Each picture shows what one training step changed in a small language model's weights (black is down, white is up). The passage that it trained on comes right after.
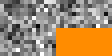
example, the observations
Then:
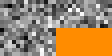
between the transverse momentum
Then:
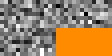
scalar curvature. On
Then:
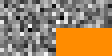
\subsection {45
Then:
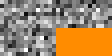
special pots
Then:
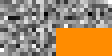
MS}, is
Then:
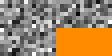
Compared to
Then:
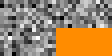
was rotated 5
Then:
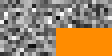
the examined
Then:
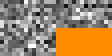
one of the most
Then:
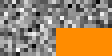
the maximal unitarity
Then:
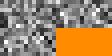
We assess the
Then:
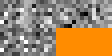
the corrugation
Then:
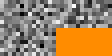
interesting to see how
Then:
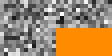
that we consider instead
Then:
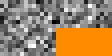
same teacher of
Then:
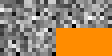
number of generation
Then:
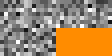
the passages given
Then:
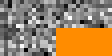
As expected, the
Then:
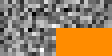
quantum mechanical system}
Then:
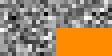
for actions of
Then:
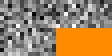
anisotropic system in
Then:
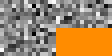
I to a
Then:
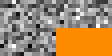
is the fact that
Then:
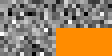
connection $\Gamma$
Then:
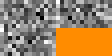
compact, then $$
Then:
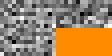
Setting the
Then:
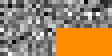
during intraoral
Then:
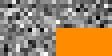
is systematically
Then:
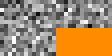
can be efficient vectors
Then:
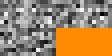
the waste into separate
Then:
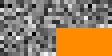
were introduced by Wang
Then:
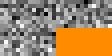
on the SLC
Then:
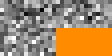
algebra can be directly
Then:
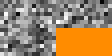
the BES
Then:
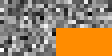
coordinates in general.}
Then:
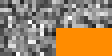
In order to make
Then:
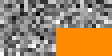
to the relatively
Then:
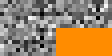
smooth projective variety of
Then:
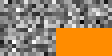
he just not be
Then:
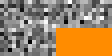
competence of a
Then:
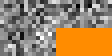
to using the method
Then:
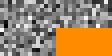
certain scaling factor
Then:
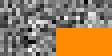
However, despite
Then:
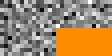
The next one is
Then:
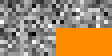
presented the study of
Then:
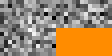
quality of life in
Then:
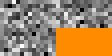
is indeed exactly the
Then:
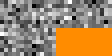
= \varphi$
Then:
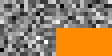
to $Q$
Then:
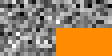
relative to the wavelength
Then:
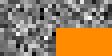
usual setting of
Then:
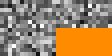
In order to get
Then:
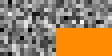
usage. Future
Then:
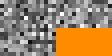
omit the details
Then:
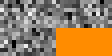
very excited and
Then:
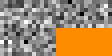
different scope:
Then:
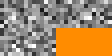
collisions of polar
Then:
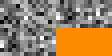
y, z
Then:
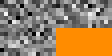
$\alpha +
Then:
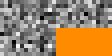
widely recognized as
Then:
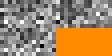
term comes from,
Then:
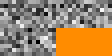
on this property,
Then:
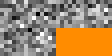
of the leads
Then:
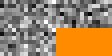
study) or a
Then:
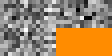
that we can expect
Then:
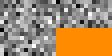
the size of each
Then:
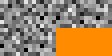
thus allowing effective
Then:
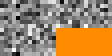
| \nonumber\\
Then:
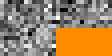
Corollary above, we
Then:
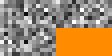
categories: information
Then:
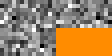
(Also see
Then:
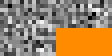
Using these properties and
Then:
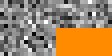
ensures it meets
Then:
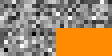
a loop of the
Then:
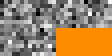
Curation O :
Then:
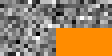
1) reveal an
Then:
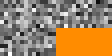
the time needed to
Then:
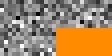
dimension of the
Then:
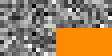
by carefully
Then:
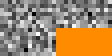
new provision will
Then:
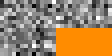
was a circle with
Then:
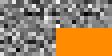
positive definite quadratic
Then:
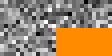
select a subsequence
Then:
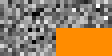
insulating solids
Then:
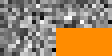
functional assessment procedure -
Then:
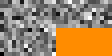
Contributions of community
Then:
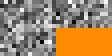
relativistic Fermi
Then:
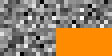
therefore ${\ind}\,
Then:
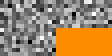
The answer is
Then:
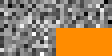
uses controlled phase
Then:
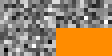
that the three following
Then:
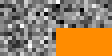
of aiming for
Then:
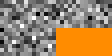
of the oscillator
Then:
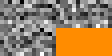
Detection and
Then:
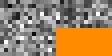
is, at the
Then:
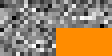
(The estimated values
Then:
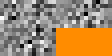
a basis of which
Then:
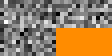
reflector layer from
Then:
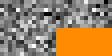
review of mango
